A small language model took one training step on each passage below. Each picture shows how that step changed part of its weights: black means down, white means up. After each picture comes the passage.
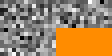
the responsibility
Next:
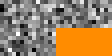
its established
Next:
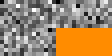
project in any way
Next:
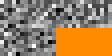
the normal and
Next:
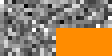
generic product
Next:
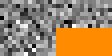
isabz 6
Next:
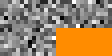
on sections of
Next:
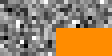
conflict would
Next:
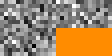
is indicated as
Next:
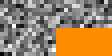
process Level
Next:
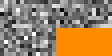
colors, not
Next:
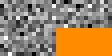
from the same
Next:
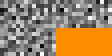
the determination of
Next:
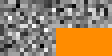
it was known
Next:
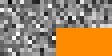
for right-
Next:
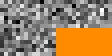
factors and the
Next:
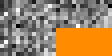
assumed that
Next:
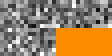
solution or near
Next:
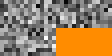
only a trend
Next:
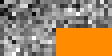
Sometimes it
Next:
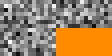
included samples from
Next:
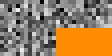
One or two
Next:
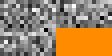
who emerged
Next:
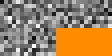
mode of
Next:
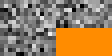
The fixed
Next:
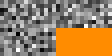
the selected
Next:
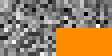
unit root
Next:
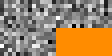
that support the findings
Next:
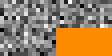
in research on
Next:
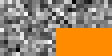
combines with
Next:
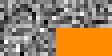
consulted in
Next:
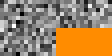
that dietary
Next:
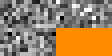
and impact,
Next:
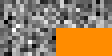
Figure (5)
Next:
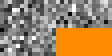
now become
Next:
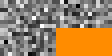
optimal power flow
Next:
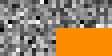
value of soil
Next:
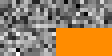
and their interface
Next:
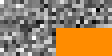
population influences
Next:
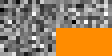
sustain itself
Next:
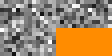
discussion The
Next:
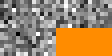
It allows
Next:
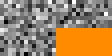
could maintain high
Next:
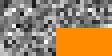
authors reviewed
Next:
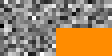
amenable to
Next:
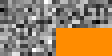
father since
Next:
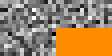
utilization by the
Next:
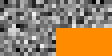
of funded research
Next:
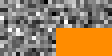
mechanisms design
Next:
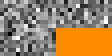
is essential
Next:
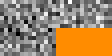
are in the
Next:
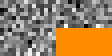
the risk of
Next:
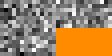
The researcher found
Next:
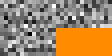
for elderly
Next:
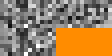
whether the
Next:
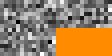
prevalent at
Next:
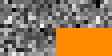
mark ^A
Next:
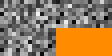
to different complex
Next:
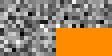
simplified as
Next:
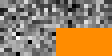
the space. A
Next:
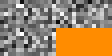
conducted with the
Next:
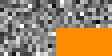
perfect and
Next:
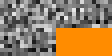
and financial
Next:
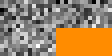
the example of
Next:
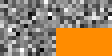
both pain
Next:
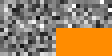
light trap
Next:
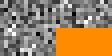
a primary school
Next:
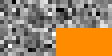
The normative
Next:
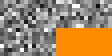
is applied.
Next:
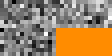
1 Sample
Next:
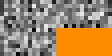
that training most
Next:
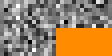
circuit is
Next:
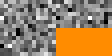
can be classified
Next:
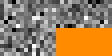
Figure 4:
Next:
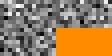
be used to design
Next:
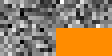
rest $n
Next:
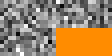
is the bane
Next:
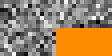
The purpose
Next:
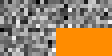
of interest This study
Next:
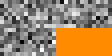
for Disease
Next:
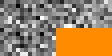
tends to
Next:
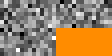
Journal of
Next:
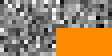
diamines to
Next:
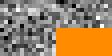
kinds of
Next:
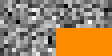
University, which is
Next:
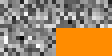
for further analysis.
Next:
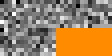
Iran and
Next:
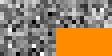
where high vertical
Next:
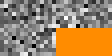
moth was
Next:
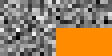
would be strange
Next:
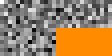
the layout and
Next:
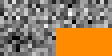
in May
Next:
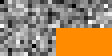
networks is a
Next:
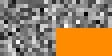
12 years old
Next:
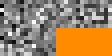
recognized to
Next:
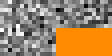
humanities based
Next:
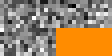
pressures and,
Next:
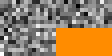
and their online
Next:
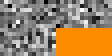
by worry
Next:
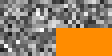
which gave
